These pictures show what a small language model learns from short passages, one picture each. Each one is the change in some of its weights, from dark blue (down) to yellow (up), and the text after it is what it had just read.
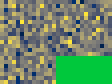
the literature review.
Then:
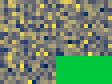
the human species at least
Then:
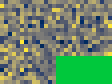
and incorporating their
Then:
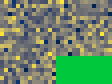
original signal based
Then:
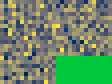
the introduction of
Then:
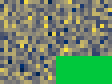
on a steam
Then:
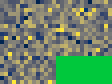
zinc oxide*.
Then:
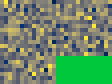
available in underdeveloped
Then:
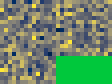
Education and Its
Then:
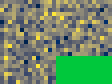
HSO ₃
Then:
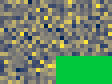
a geometrical
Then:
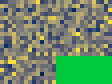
of time in post, the
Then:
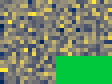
and K_2 are
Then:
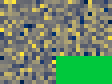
and Ulrike
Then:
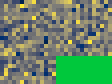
at a local minimum
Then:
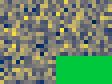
already had a good
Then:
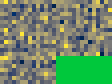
for improved forward
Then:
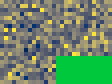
funds, because
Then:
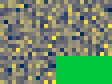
in the value of the
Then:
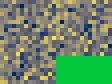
background, and
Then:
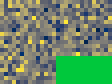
Among 75 patients of
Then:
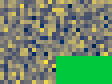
to create awareness
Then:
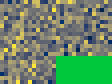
applied arts” of
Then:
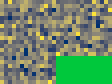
can only recover the
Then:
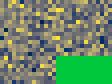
were linked to
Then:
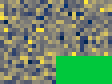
activity for value creation on
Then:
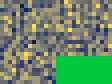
the conscious creation
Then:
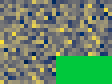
electronic medical
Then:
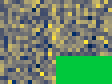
to improvise teaching
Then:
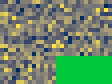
remarkable factor for
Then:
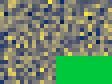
study to help researchers
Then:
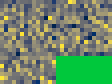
64 Convergence
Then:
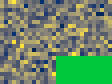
age groups of respondents.
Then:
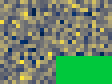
than 1 μm,
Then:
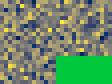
signs are used to
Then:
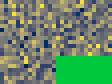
the different types of
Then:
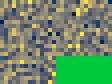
concerned with the Table
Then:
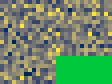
Thus we conclude
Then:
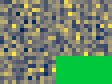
the industry at large
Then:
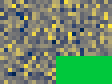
the area people is mainly
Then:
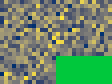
of node D ,
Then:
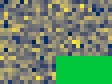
symmetry group).
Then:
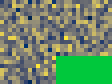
to determine the purity
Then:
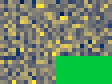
the end of experiment. The
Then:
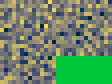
is an ideal way to
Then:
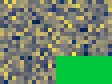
of organic acids and
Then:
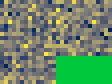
It inhabits a
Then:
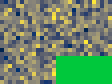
7b and 7c respectively
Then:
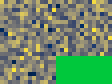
of trust - A
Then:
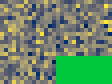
all approaches,
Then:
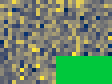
faulting and
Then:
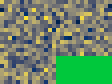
common LC accident
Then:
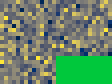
8-step framework
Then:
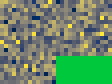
technology pathways.
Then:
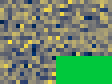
Comput Aided
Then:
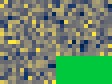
Suggestions for the
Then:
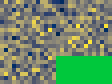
digital camera
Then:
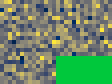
the comparison group.
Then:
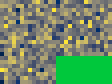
and M_2 be
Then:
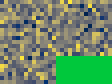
of the frozen
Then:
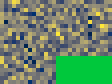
economic, demographic,
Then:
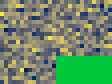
weights were determined as
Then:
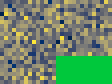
labour demand,
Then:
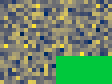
ml of concentrated
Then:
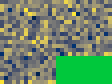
ind_inc (income
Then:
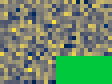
because of its V.
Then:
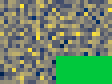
to each of events,
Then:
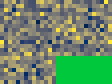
include preoperative
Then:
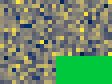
help defuse it.
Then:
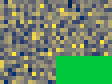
the feasibility of
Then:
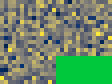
to any application that
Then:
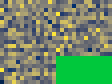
The questionnaire was used
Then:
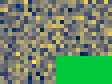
process of assembling
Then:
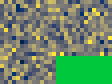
ρ atoms
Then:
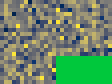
As a result, it
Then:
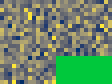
of the sanction
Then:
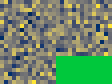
the darkness of the
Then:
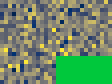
reduction product is
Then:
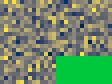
used for routine
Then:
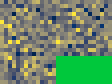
Abstract Current
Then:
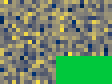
DPP. The
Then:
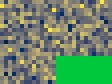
and research initiatives:
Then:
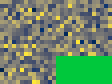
incorporated into the
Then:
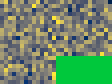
of sorghum
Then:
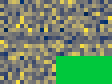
increased year by year and in
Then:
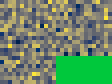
is very useful in
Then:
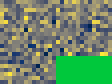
The disadvantage
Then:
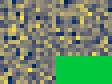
EWJ. Index
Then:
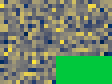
and administration
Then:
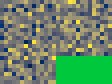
unknown c .
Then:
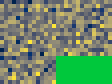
I and II of this
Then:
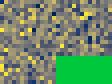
Heatmap representation
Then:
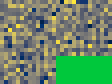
also found that the type and
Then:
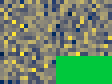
Σ_1 will
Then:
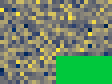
This source term is based
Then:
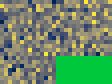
First, the distance
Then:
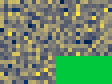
learning dictionary is
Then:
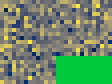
when the frame interval
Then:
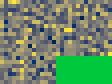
social life of the students,
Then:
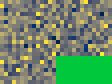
construction of the
